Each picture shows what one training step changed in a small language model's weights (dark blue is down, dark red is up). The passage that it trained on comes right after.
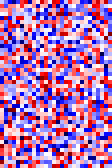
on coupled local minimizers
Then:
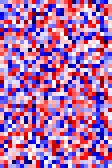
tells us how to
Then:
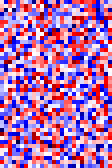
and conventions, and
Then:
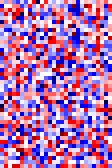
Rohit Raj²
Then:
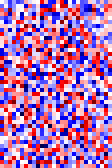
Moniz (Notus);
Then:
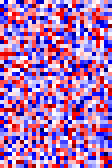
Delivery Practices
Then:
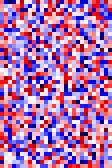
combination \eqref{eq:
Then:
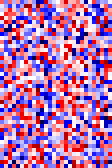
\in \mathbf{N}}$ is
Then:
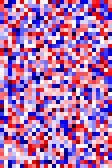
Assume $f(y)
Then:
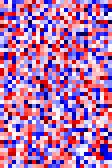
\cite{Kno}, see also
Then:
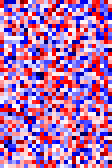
operator $\Gamma_\phi$
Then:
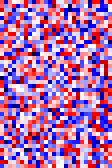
and $\beta(S)$ is open
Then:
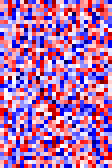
and crime scene
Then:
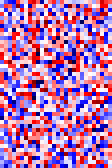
Green ossicle:
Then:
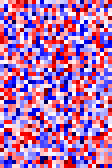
parameter to be optimized to
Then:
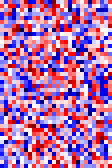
and simply write
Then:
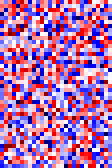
the lack of a clear
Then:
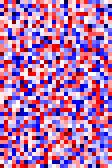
equal intelligence who have
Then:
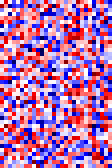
- 1){\textstyle
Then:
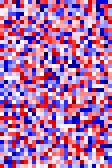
an interactive presentation or
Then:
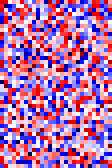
This research was partially supported
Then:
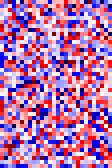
is a record of the text
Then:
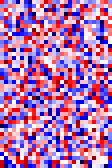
especially girls
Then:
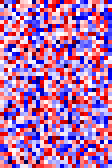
where $\psi({\bf
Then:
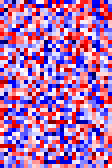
in Fig. 4. The
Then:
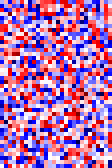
Valery Lunts and
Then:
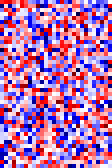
\neq 0$, their resultant
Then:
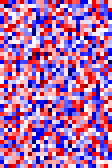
We now give a brief
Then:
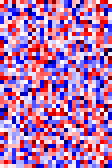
massive hurdle for
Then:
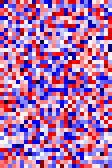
normal approximation of random
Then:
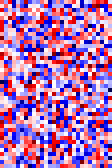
cycle of length
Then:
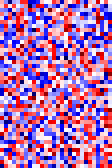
earlier discussed.
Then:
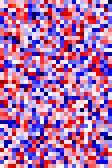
Massart [4] proved
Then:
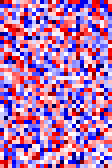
= 6$ different lines. I
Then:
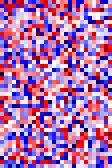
a generically one-to-one
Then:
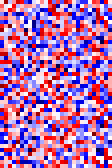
Facilitating conditions, such
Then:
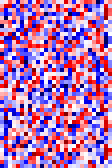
texts. Resulting
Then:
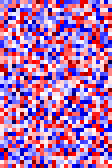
has been precisely created
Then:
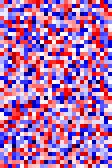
obtains the optimum solution in
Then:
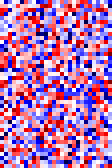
Immigration Policy
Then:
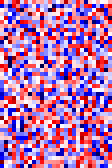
in each 1D matching
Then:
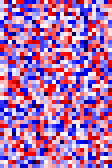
deflating $h$ times
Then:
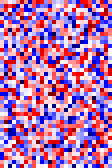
achieved similar performance.
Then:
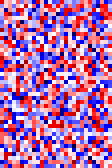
of the Study The study
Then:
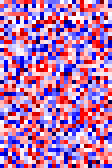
{\em 3rd Annual
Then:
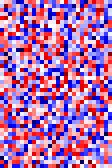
delay, path
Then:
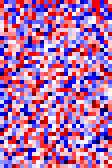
model the process and saturation
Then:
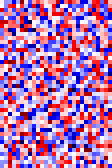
suggested in a
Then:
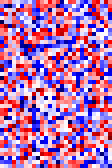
SUMMARY This
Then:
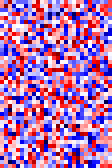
high enough, and we can
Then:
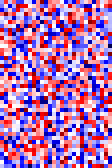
dry biomass of
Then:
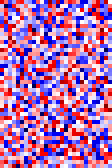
If we don't allow
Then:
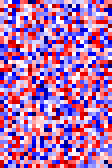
is basic if and only if it
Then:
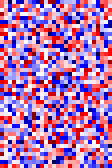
programme. Programme
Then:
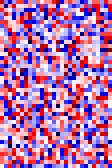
$\mu(f)$ for each functions
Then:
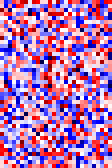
optimisation (to $<30
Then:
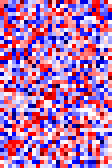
proof that fresh fruit
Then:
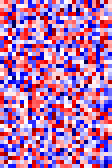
and 2 degrees of
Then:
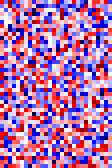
lidar, respectively. These
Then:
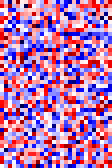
non-empty closed
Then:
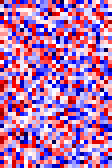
Fo : **F**ormal analysis
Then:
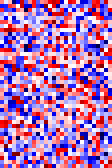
factors. Specifically,
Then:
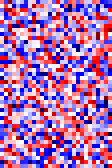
X_s, \qquad
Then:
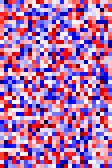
into \eqref{A.3},
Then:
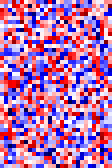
samples contained *T.
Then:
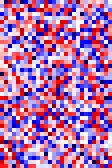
view the process of compiling
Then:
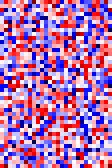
least one was located in
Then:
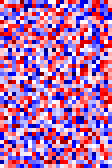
need. In this paper,
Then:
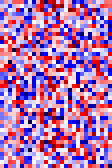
(You et al.,
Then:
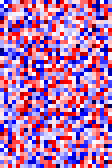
interventions for sustainable
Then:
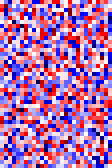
and elimination
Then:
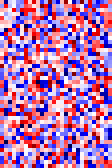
or <30 ng/mL
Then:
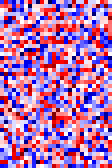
hypothesis to all
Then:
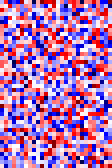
definition of $D_{ij}$,
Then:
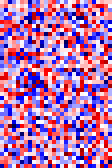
enhance the heat
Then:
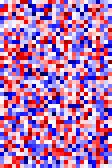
fish seed is provided to
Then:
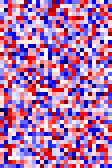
to a cycle of length
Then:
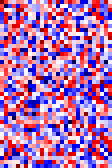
The recent work reported in
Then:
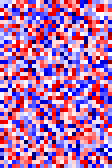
but only at the end will we
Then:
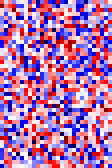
five main sections. Section A
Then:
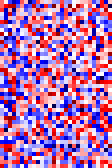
is a complete theory.
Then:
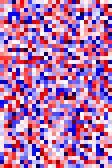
compound should be handled
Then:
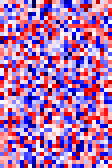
(2010) carried out
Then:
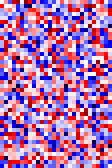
9 depicts a
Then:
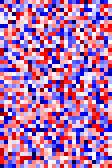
Friedrichs extension
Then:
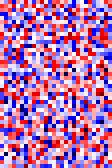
and TVU could be
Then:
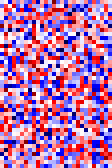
infinitesimal character}
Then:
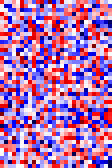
terms are real-valued.
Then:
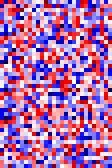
fact the same holds for every proper
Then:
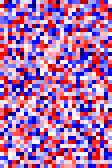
terrestrial exploration
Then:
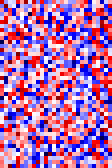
the percentage of
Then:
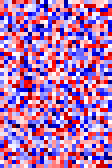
distance (as depicted
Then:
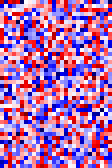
map corresponding to $\ga$,
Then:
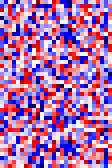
carboxylic group),
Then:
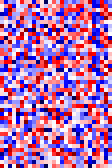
in agricultural and
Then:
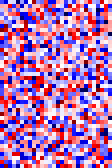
firms are owned
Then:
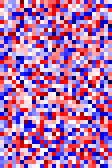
events and the main note.
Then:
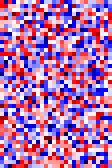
Now, if $\phi$ is
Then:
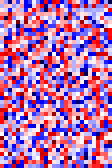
Genest and Ouimet
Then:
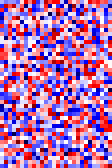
to finish the proof, I must
